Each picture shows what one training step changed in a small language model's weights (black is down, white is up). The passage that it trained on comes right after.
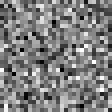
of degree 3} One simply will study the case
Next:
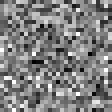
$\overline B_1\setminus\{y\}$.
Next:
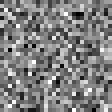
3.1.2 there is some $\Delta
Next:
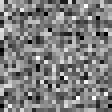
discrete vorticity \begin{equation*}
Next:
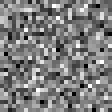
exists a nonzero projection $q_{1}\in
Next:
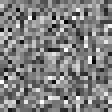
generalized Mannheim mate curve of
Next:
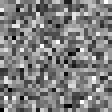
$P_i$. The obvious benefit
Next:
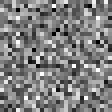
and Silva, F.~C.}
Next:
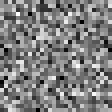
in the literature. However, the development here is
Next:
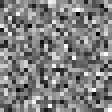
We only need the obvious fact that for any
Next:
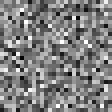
sets we shall call a cotopology. It
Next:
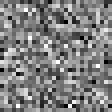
illustrate that the equilibrium sampling approach is not a good
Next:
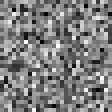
n^{1-\epsilon}$. **Property
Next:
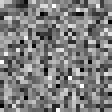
take a new educated guess for the
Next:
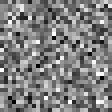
supported partially by NNSF of China
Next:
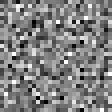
Node $A$ finds a neighboring node
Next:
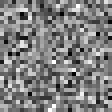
birationally equivalent to $\X$, equipped with
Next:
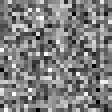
\nonumber &f(x\ts+\ts
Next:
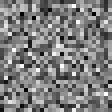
different initial points. Now we consider the situation when
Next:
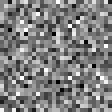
\cap \mathbb C[s] =
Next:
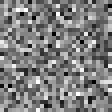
Moreover, we suggest a way to choose
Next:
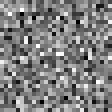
eigenvalues of the time-$T_\Gamma$ map
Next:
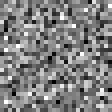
and~$\ell$ be positive integers, \item
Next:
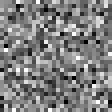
$k$-points, in the spirit
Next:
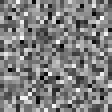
finite element (FE) discretization in spatial variables
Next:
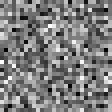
and known and vice versa for
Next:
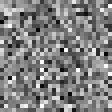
inverse Legendre transformation. Thus we construct two
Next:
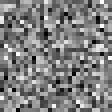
\cite{JR} (see also
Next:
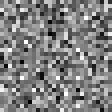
$\pi_1(M)$ is equal to
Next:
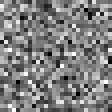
grading-restricted vertex superalgebra just defined
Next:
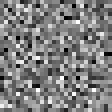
the main result of this paper. \ \ \
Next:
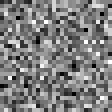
A~bootstrap add-on is
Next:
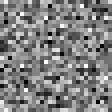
to construct numerical solutions of BVP
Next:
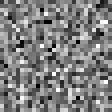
H$, then $gF\in C$.
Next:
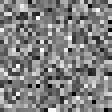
modal filtering approach, the goal is to
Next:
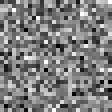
(zero terms are being discarded). Next
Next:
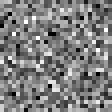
may be constructed as a (manifestly
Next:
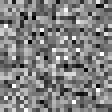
system~(\ref{linear-ode}) can be
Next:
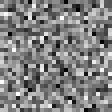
molecular dynamics simulations of planar
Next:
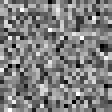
= ax$$ Так
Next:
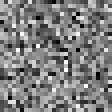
our fast SVT implementation is to use
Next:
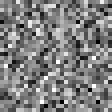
pendant vertices of two pendant edge
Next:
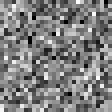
distribution. Finally, in Appendix A, we give
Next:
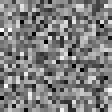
constants that have an appropriate scaling in $R$,
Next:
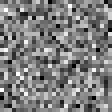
motions $W_2$, which is independent
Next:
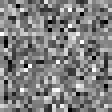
$\lambda$ as $1$. A surface
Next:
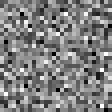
simply a conditional intensity which is the
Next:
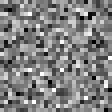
The ``smallest" counterexample
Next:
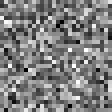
in what follows, we will write $\Lambda:=
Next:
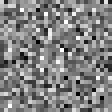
\section{Preliminaries}\label{} A
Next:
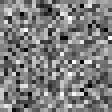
classical quotient ring. Furthermore, $\Spec A$
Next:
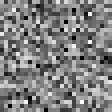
of the work can be applied in many fields,
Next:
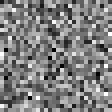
(we denoted by $\pi^{\mathfrak
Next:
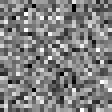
$t=s+1$, which might be
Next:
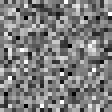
of rank 2 over a finite field $L$
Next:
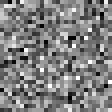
\begin{proof} This argument is
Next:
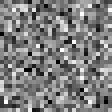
via normalized potentials in a similar way with many
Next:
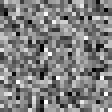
for Stone-type dualities for \L
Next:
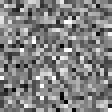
\noindent For the lid-coloring the proof
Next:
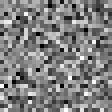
the solution $(q,p)$ of the coupled
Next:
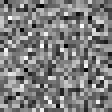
Theorem \ref{th1} in section
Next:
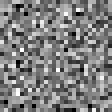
zero order term $ 1 $ so is the series
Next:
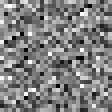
\Cref{lemma: pregeometry technicals}
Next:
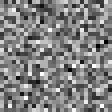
of these. With suitable forcing the decay of
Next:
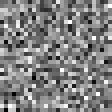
chosen. For the stopping criterion, the absolute
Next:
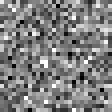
{\bf General iteration.} Solve a
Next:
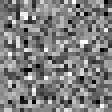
memory part of the friction
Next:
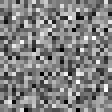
AN INVARIANT
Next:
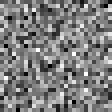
are no longer constants determined by the current source
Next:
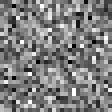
term ``VN-core'' (in
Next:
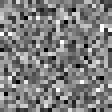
is a derivation of $*_M$ and
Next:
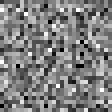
The category $\bmod$ embeds as a
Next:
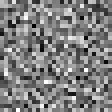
of the numerically computed images (but not in
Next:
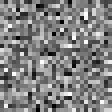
grant from the ANR/RGC joint
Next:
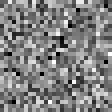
in a slightly larger range $\s V$ is
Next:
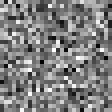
the case that $y' > \widetilde
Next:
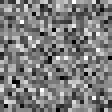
$S$-submodules of $T$ are
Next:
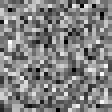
& 0 \end{pmatrix} \cdot
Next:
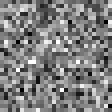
parametrization so that its orientation is consistent with that
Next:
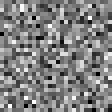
valid for most choices of coefficients even without an assumption
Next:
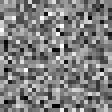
set of unknown variables in the nonlinear equations,
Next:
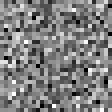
limits as $t\to \infty$.
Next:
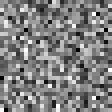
that $\sum k_i x_i$
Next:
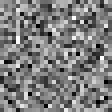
functions, together with the reorganization of
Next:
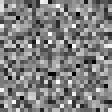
alfabetului limbii
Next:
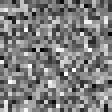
also uniformly bounded, and the result follows.
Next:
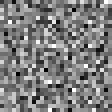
out to be infinite-dimensional. In this subsection
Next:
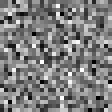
sum of positive terms, we establish bijections that
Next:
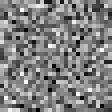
the set of persistence intervals is the persistence
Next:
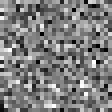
$Q^{\bullet}_{X}$ of the form
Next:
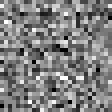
energy function. Both functions play an important role
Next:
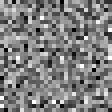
PID control method in profile control.
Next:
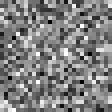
for each $t>0$ and
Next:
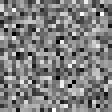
or reducing simplicity. Constants are also
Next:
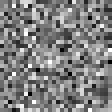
iid \rv s assuming values in some
